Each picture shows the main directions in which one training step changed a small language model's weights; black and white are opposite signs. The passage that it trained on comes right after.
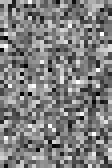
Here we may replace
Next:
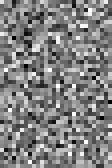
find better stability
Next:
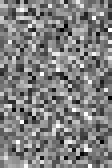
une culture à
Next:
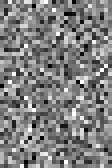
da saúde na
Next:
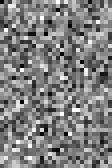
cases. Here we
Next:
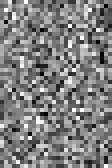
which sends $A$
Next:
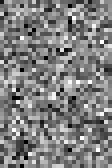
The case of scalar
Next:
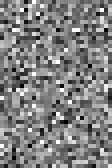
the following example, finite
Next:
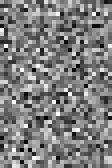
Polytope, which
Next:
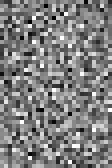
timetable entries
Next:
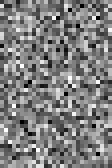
of Eisenstein
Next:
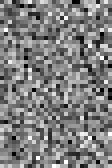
$\nu^g$ for
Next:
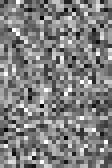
a special form ${\mathcal
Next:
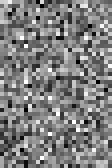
o caminho a ser
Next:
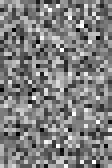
the internal and domain
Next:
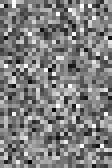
du probl\`eme
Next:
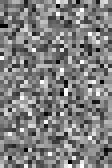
this conjecture holds on
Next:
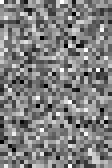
operators in quantum
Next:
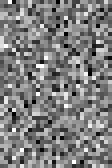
containing the point $a$.
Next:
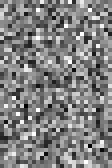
do feminismo em
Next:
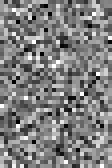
un Código
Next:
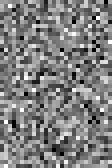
pada titik A
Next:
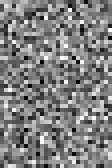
verdaderos a
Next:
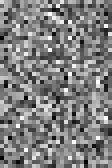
– Dr. Tech.
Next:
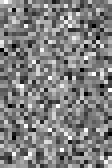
{k+1 \brack
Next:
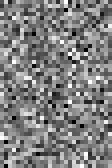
Let $\KK$ be any
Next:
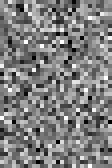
7. Collins,
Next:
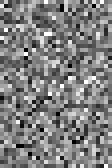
for apparel mass
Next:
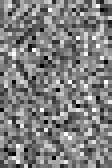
index $l$, whereas
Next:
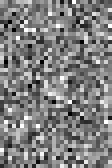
Schweizer Kosten
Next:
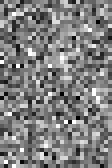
personas [10].
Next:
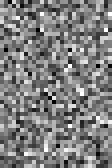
aqui adotada
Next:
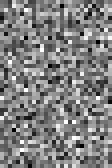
rectangle, so we
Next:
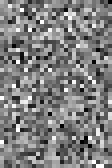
deja al espacio
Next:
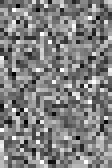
tufayli u
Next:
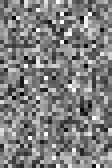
el desarrollo de la
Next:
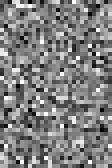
$$ for all $s
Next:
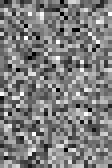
$\mathcal{P}$ up to
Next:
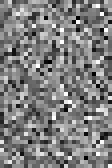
mode}; sometimes
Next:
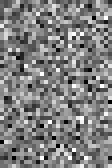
summation is over all
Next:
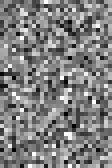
2-local derivations
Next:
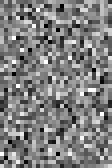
de reglementen van
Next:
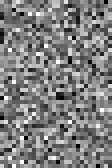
directly towards
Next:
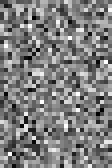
unit, then we have the
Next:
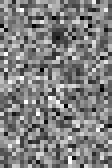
pada ¹ M.
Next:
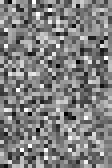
triangulation or cellular
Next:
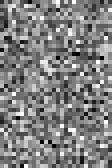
here we will be a
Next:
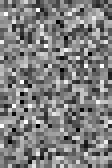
this procedure at each
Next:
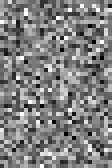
ko'chirish); -
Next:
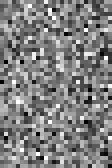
nazariy asoslari.
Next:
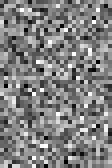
O‘RNI VA
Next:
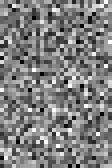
estimate. For the second
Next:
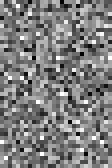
convex cone, but
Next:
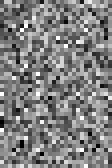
z faktu,
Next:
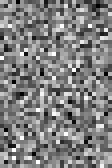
dual graph is a
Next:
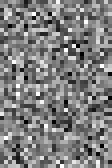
same time, public
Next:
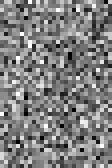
como a de ser formado
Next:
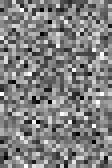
que tienen [...]
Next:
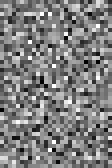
constant viscosity, and
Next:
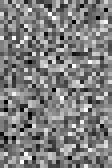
be represented in the form
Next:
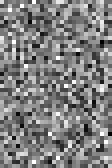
exportações do
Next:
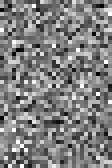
So an iterative
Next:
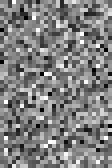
of the two-dimensional
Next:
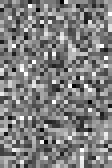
a uniform central
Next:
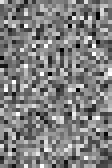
a logarithmic
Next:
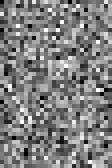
$, where the plus
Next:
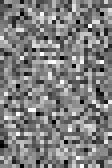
canonical metric on the
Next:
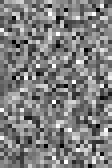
Og'irliklar va
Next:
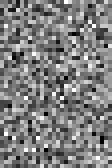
the dynamical system
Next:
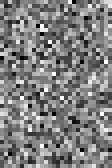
details on how
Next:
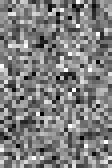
with the Lagrangian
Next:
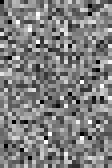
$n\geq0$ and
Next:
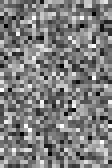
60. Sedangkan
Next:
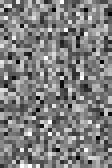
эмас эди.
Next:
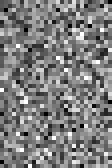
\rm \par \noindent
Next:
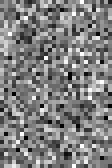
ao longo da
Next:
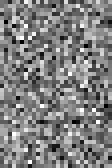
turno, tendo
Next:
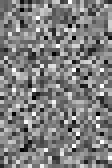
Let $p(x)$ and
